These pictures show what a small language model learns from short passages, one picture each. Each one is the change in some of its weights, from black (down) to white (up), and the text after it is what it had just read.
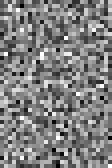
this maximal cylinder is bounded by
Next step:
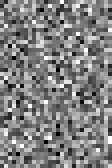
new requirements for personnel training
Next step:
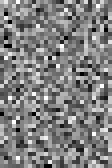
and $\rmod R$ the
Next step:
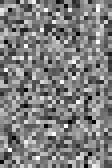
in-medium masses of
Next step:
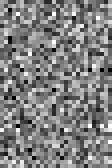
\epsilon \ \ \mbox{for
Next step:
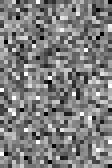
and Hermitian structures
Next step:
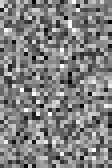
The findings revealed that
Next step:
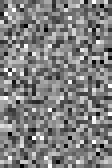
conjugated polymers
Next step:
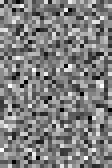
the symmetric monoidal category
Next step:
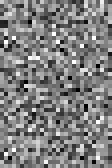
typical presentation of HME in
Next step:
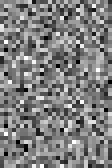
average density in our estimation rather
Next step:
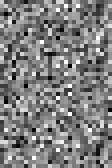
as developed in Germann
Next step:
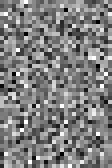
that is becoming increasingly
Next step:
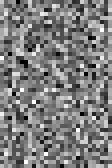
for the compact, rational
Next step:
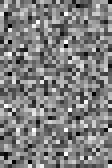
were made which included, repositioning
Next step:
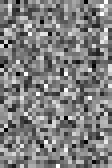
$p(\varepsilon)=2$ if
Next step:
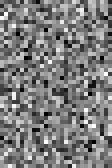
getting into the university that the
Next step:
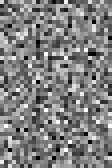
third or fourth years of training
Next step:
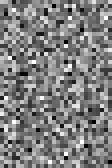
thus:— The above compound
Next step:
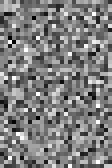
is plausible to investigate them
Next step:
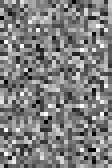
the flatfielding is
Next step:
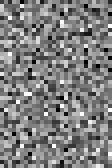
this property, the parton exchange
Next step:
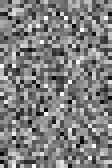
economy in the late
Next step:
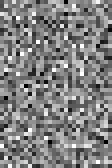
have \begin{Lemma} For all
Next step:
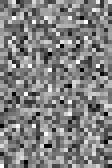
files offline More
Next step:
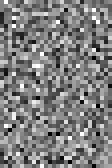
any disease is explained through
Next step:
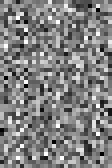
a specific ‘conceptual
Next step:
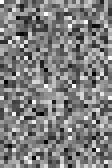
a variable word length for the coefficient
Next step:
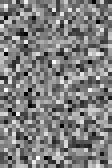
a path is designed, the tool
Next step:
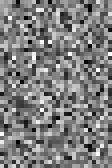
its rigged Hilbert
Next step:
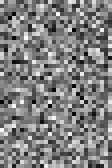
recursion rules as
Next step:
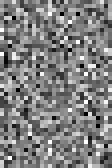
6 shows the diesel generator
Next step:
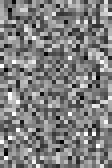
of $S_4$ up to
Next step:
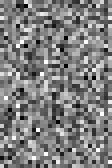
compared to the GSExact
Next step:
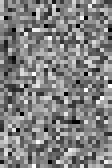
yields \begin{equation*}
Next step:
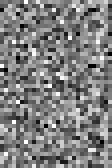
well-known that in this case
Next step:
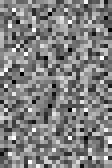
i to city j . We may
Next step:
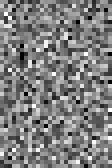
huge number of mesh
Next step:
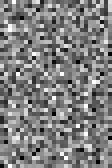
proposed band pass filter and the
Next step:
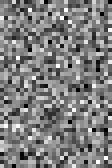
dependency structure. Therefore, in the
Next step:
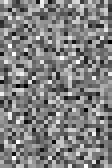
\textit{Session Key
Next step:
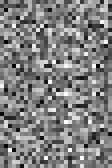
may start off as a set of
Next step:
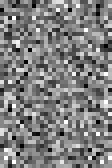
in Table 1. Table 1. The
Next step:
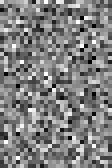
the riverbanks wherein
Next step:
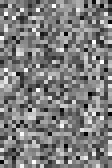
Optical Gravitational
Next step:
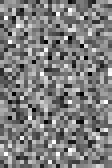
for 6 months, we
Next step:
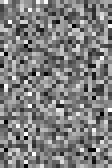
the gin and the quality of the
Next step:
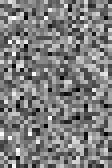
core role in the analysis.
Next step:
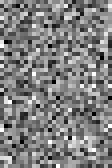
establishing the most basic
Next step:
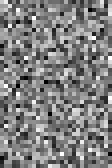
lead the next generation of
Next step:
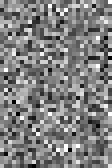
was plotted in the figure. The
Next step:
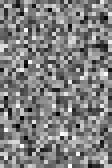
certainly no more so than the
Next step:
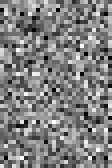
DLAs. On the left and
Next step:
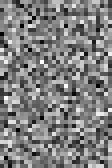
\begin{theorem} Let \[
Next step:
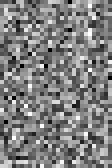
peanut protein isolates
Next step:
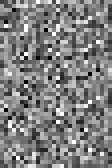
a special relationship with her
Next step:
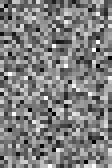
corresponding orthogonal polynomials
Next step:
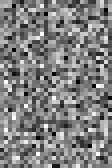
\end{align*} It can be
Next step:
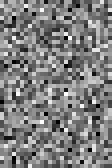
expressed satisfaction and
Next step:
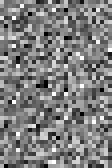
the ``transitivity
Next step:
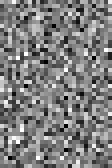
results in a much lower value of the
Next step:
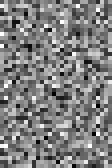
or administrative
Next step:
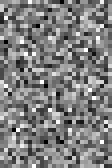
days to hours, they
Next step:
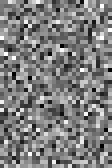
by the Canada First
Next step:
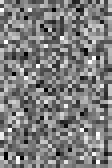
UCLA described acute
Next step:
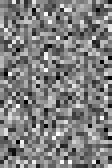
Drug release studies.*
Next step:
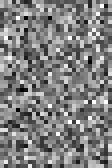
and she is over the mean.'
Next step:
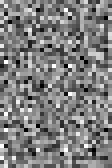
by $\xi_F$. The energy
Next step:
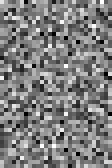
is a function that is upper
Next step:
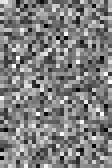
the conclusion that in the ${\mathcal
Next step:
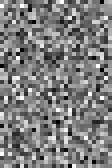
to be the most commonly employed
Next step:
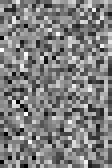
woody flowering plant that
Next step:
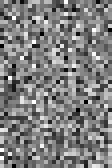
set \begin{equation*}
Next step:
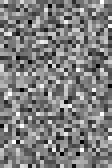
explicitly constructed. The distance between
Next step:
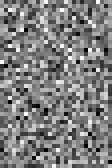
acid structures are G-rich
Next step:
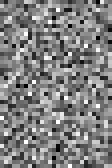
use one wavelength for
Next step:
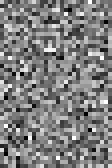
appear. The decision to fill
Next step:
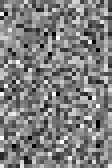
consumption of all UAVs.
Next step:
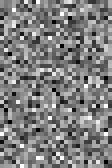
structures, especially in conditions of
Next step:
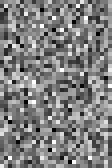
side effects of radiotherapy,
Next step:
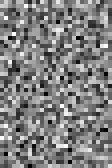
once more, we end up with
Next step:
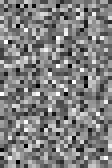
developed by using deep learning approaches to
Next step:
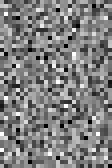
this research. The control group completed
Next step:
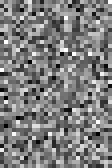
accurately reconstruct HR
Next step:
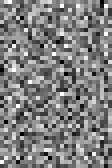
life. These data led to
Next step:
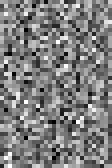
study slope stability of smooth surfaces
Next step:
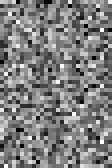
can be moved closer to the
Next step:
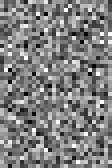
W_u}{ \partial
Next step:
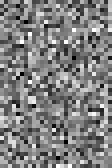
must be treated separately.
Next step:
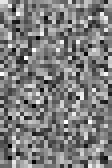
also easily check the other inclusion,
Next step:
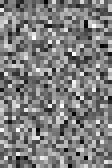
trace maps together with a new
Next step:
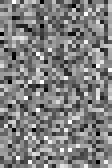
TE-like mode at the
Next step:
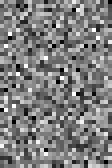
use of this scheme for exchange of
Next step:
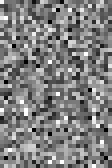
as that of microwave
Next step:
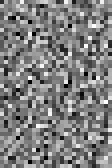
useful code, sometimes faulty
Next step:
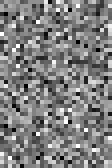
the innermost regions is an increase
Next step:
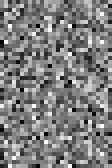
may unnecessarily inflate the
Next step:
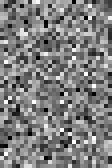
a pure imaginary number.
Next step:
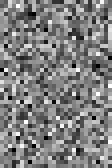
and mitigate the environmental
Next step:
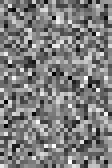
requirement of the normalization $\int
